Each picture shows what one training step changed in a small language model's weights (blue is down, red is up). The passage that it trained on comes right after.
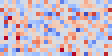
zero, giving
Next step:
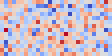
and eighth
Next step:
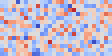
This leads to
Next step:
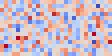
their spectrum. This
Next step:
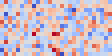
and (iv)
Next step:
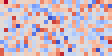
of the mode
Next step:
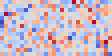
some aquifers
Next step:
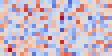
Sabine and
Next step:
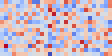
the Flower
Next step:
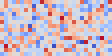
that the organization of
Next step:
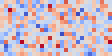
production sites
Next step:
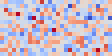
shown as open
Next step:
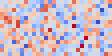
explants For standardization
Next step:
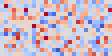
rather than the
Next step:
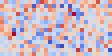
of thick layer
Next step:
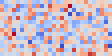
thickness serves
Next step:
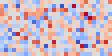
$0 \rightarrow
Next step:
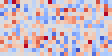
same $y$
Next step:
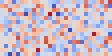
about the same factor
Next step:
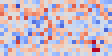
$K$ the complex
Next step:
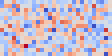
In fact, our
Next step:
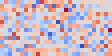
of these six
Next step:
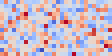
A Repeated
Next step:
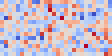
the assignment
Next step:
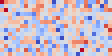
approach, blending
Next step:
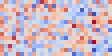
of negative
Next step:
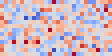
the different kinds
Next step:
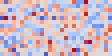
result of infection an
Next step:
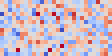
values of wave number
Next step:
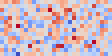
other distributions.
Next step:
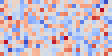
a portion of
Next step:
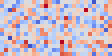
dust and it is
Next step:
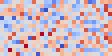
the real-space
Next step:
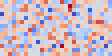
defect area was
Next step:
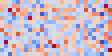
small. Therefore,
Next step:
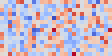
have renormalized
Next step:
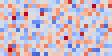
Cr partially
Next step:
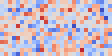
preferred by
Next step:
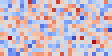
many ASR
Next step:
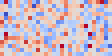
and use it in the
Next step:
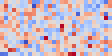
in the renewable
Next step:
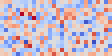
velocity distribution can
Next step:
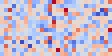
geometry with the
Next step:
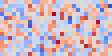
those systems in order to
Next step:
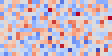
process embraces
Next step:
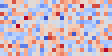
quasi quantum group
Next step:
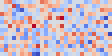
The goal of
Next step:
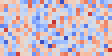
results of the top and
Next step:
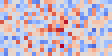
the system's components
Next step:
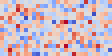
C is the sum of
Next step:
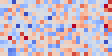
optimal ITR
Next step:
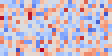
for the 2D theory
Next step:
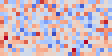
of an input
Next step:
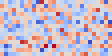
between different classes of
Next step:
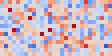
falls in the
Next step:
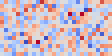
of operations based on
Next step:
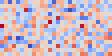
sets. Let
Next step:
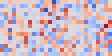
observes quanta
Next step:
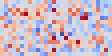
all radii. For
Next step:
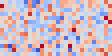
region (see Fig.
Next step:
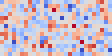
data description by
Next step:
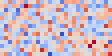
predictions? &
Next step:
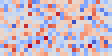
allowing them to develop
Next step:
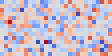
S solution, investigating
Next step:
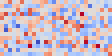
& Filtering
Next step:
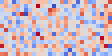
this factor of
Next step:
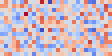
the rapid
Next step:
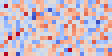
presented multiple
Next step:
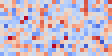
surrounding this particular
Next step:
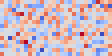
of agricultural
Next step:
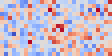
scale. Under the
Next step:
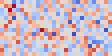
of higher Upsilon
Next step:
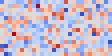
“none” and
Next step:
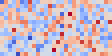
packages in the
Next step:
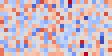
of the scattering
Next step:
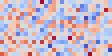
solution will need to be
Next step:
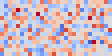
capture radius
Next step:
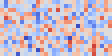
human connection between
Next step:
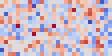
evolution) and are
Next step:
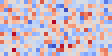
frequency of PRP
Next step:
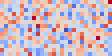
capture this
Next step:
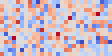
on the measured
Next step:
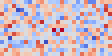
the case of radio
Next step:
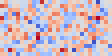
values is as high as
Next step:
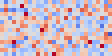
significant shift
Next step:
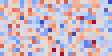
present our numerical
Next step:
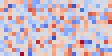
motivated to
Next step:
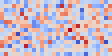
We first evaluate the
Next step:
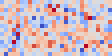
new system, combining
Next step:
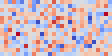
each category.
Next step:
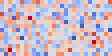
EAST AS
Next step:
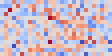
We included the
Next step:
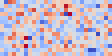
vectors differ
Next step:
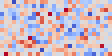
mentioned that
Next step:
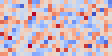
soil, as
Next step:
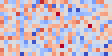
of halo
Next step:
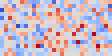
\bibinfo {author}
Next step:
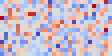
correlations can in
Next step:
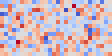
instrument were
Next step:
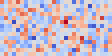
Cs), where an
